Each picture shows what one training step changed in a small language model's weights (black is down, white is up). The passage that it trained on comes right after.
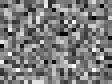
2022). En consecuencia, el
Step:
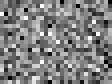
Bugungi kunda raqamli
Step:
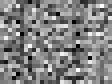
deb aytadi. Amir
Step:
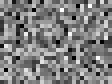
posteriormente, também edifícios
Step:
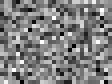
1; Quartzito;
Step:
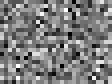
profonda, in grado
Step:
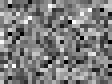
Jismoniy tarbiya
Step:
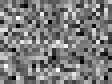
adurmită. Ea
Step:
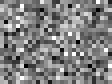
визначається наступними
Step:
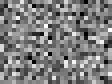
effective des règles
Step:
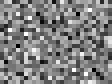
axborotlar qidirish,
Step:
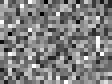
Ortam ve İdeolojik
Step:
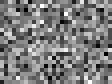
chuqur kirib borishi
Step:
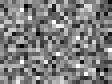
bijdrage kan
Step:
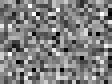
par la HAS le 10
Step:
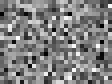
serta transformasi bisnis yang
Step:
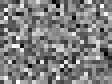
2014]. Длительная
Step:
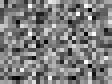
Султонов Т.
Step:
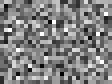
of other natures, with
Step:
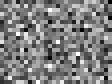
и у детей, и
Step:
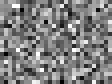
инновационной продукции, организации
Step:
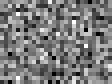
kelib, adibning
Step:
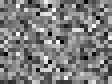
institutions - tax and
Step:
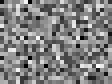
hayz ko'rish
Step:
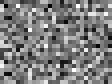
se los llevaban a su
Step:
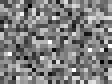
como social, ya que es una
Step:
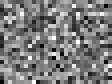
- Тошкент:
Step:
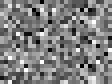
cosas más visibles, las
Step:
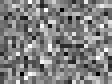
subsuperficial estudiado
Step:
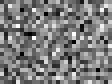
de que a liberdade de
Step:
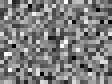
espermatogénesis y por
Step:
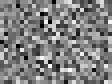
the SAMIC project,
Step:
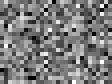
معتبرا انّ
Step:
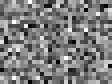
l-a conceptualizat
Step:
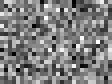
negar que esta categoria
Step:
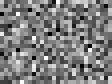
ретро-стиля в
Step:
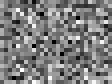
suivi. Ainsi,
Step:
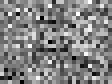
que conozcan por razón
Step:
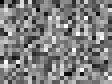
yaklaşım zararlı olarak
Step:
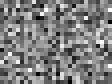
Очилов, Т., &
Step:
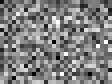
organisationnel. Selon
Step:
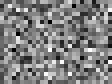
ist eine gute Frage.
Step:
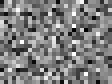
M. Ingliz va
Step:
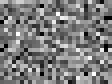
pleura, cordón
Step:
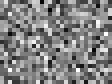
Fuente: Elaboración
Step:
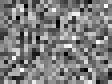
fikr yuritilgan. Kalit
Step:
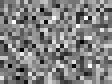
de ambulancia Cruz
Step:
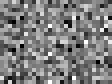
E, Pérez I.
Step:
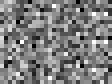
los participantes tengan una idea
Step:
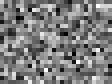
Corverica³⁵ y el
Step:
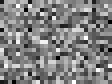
Irmatova Aziza
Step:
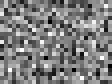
piena confusione tra
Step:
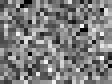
20th century. The
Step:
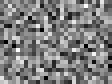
franceses abordam essa
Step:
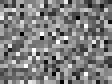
Muxabbat Rustam
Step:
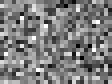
publicó el Informe del
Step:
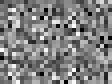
em consequência dos avanços
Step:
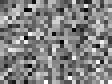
un recorrido estático
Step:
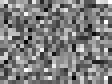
Om nu echter ten
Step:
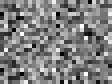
M., Ningsih,
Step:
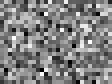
Keyingi bosqichda har
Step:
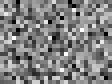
do Pará com mercado garantido
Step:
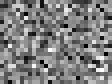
and contributes to
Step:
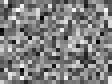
inadeguata per quanto
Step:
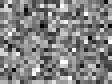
antara mahasiswa
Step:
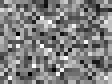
Contudo, apesar da
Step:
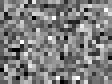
⁵Vgl. die
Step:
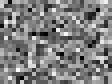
the Right-Bank
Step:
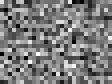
do indivíduo, em
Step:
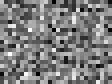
дослідницьких умінь
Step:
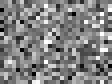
wide use of expressive and
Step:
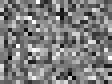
sensible à la présence
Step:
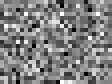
die order zijn kosten
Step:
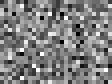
una vivienda con un
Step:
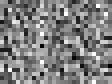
lo teórico con lo práctico
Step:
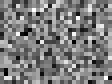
purpose is to
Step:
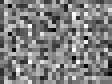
pelajaran bahasa dan
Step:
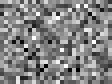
sa koeficijentom
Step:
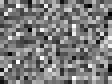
restrictions ou des
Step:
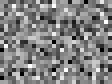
komponenti bilan sinonim
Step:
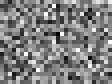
managerial behavior,
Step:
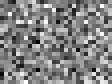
e oficinas de conceitos
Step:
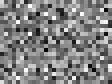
be emphasized that
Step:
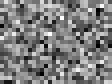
chayish samarali hisoblanadi.
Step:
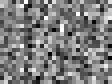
из собственного жилья
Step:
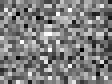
ikilemeler) 2.
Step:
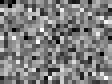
saqlash va boshqa xalqlarga
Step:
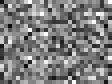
de la experiencia humana sobre la vida
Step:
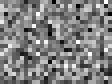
keladi. Turli millat
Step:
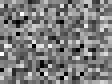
tua TN. Lo
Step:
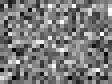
qiladi⁵. O'zbek
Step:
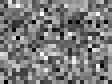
A OMS estima que
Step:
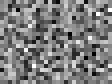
xaqda sO‘z
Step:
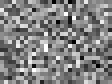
Además de los escenarios
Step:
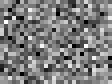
Consumer Safety =
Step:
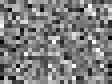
Grimault, aki
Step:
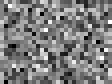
A educação é a base do desenvolvimento
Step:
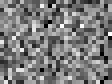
2 soatga qoldirib
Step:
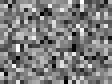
va Amaliy Kimyo
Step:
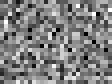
licznie, podczas
